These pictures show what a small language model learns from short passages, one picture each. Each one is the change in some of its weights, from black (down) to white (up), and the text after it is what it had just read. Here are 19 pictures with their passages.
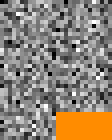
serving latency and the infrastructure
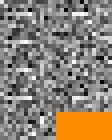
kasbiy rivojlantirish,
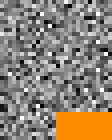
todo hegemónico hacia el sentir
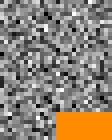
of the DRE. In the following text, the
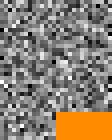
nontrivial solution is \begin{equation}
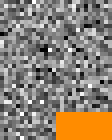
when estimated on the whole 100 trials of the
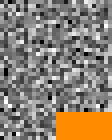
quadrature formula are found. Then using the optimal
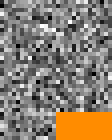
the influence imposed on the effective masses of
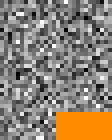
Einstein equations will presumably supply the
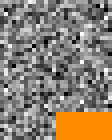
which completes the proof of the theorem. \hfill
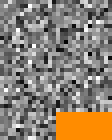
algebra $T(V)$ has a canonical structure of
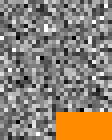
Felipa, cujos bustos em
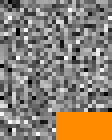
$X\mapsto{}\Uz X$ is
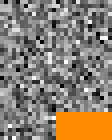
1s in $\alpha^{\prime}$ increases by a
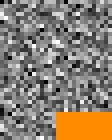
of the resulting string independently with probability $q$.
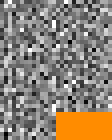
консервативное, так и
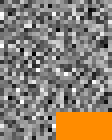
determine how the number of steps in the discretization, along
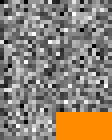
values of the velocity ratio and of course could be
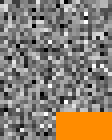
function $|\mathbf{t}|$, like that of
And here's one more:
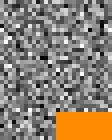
Öğr. Gör. Dr.
